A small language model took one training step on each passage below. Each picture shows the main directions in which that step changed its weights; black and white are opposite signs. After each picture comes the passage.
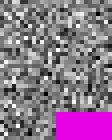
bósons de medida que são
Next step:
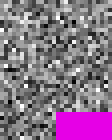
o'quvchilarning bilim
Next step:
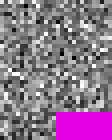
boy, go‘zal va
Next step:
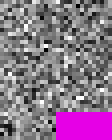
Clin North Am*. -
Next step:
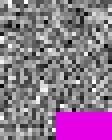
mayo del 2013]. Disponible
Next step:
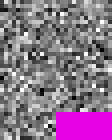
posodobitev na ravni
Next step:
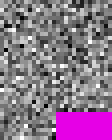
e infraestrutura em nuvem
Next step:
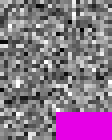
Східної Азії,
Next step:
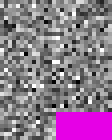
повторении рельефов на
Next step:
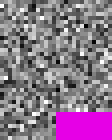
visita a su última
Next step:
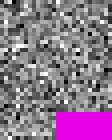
и подобранное на кривой
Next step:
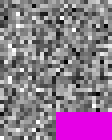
чизельному способі
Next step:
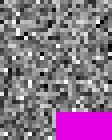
certain therapies,
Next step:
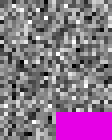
artışına bağlı olarak
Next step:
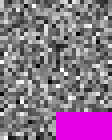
pour chasser les mythes ».
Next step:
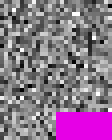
inteligencia artificial traen
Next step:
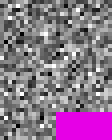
is likened to him.
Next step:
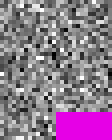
сувлардан фойдаланиш
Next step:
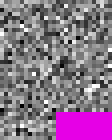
bagi karya terjemahan dan
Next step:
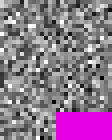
- milliy ma'naviy
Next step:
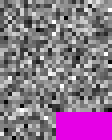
das normas gerais e os aspectos
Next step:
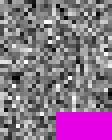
programáticas e outros aspectos da
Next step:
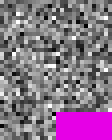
tiempo que cumplen funciones
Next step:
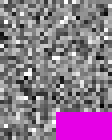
утерянными многими
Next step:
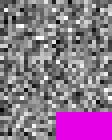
важно действовать на
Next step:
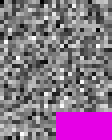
va dizayn moduli asosida) -
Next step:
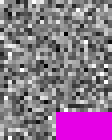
Dadurch gelangt auch die
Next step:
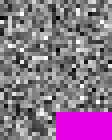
miracolosa. Fa di
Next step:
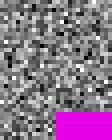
de tot storting aangesproken
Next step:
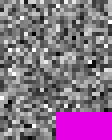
va rivojlantirishga shubha bilan
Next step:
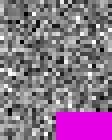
asosida maktabgacha ta'lim
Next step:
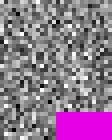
هو نذير
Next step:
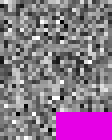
іграшок, вивченню
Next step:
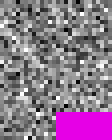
longitudinal que facilite
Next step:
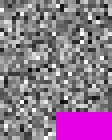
T. Alterações do registro
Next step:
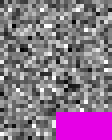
sucesso. Como refere
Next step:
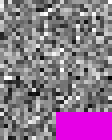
ихтиёрий бадал
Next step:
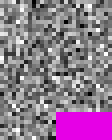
sich aber keine Illusionen
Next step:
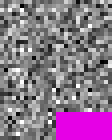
résumé est également
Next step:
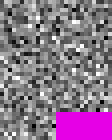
a sustancias químicas
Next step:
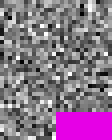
XIX-asr boshlarida
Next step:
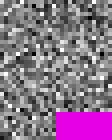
свой предыдущий прогноз
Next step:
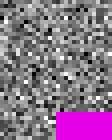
vaqtda hujayra
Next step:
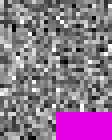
причиной, лежащей в
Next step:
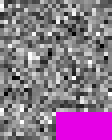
dual power» of power in
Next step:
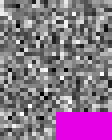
проектной деятельности. В
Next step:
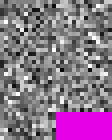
de integração, diálogo e
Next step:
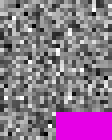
Метод проектов требует от
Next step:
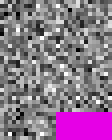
dem Kapitel 4.2 zu
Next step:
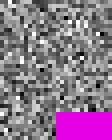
de una misma actividad”
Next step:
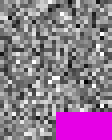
билан боғлиқ
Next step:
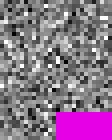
joriy qoldiqlar,
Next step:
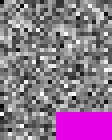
estudos que passam a analisar e
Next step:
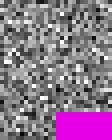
na pedogênese está associada
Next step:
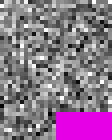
diz respeito a sua cor
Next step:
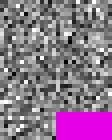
sont sablo-argileux
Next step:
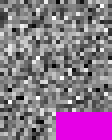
обов'язковими для
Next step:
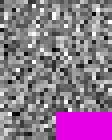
сўровлари гуруҳи.
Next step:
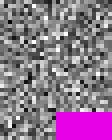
Gypsy in Europe: The
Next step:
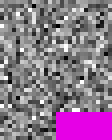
в начальной школе //
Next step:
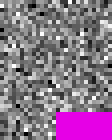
implica definir quién
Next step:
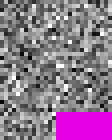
des PME familiales au
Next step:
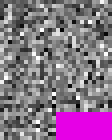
wyjątkowa z
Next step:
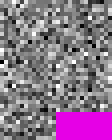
R. Southworth dat
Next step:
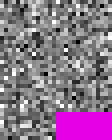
um fundamento histórico importante
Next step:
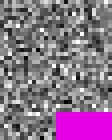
ID bracelet. Avoid
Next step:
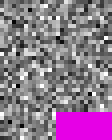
diqqat bilan ko'zatib
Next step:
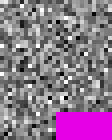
archivistico Estremi
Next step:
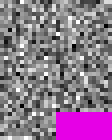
CEDEPEM, é uma
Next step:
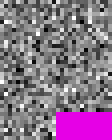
ния, и на основании
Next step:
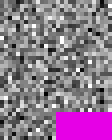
системы. Представляется
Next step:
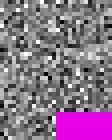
Toleranz und Schutz für das
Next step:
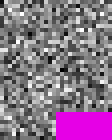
secara mendalam yang berguna
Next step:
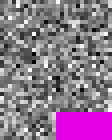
into account the social context,
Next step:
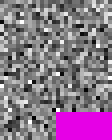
сумњичави и кажу
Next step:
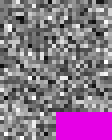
cuidado antes e depois da
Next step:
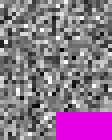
visita a un sitio web
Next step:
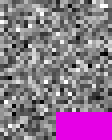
bo'lgan o'yinchilar
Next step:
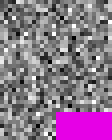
билан ифодаланиб,
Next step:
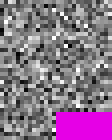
finanzas. - Percibir
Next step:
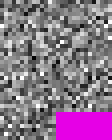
measurement date’*. Hierin
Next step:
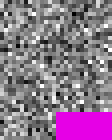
dass das Auge trägt.
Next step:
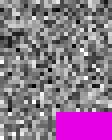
lain, kajian ini
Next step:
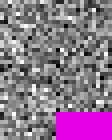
yumaloq chuvalchanglar
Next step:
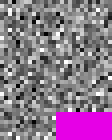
faites dans le passé. «
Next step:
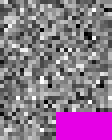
greške se odmah
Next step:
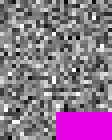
відзначити, що такий
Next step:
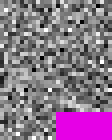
anak baik dalam mencuci
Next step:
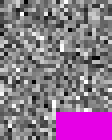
ошиши таъкидланади.
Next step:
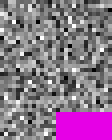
and interactions with other states
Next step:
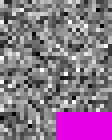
faol interaktiv va masofaviy
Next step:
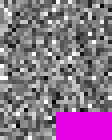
поликультурной личности.
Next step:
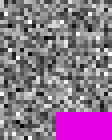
muvofiqlashtirish inson ongi
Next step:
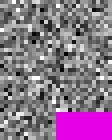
moliyaviy siyosatning bosh
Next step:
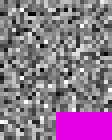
Credit Resource Formation
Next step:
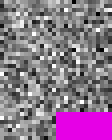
enseñanza de la geografía
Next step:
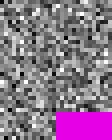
etilishi, xususan,
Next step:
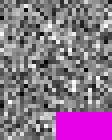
in different formats such as
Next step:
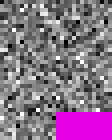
en daarnaast Discounted Cash
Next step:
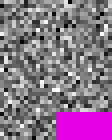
penanggalan Hijriah. Kata
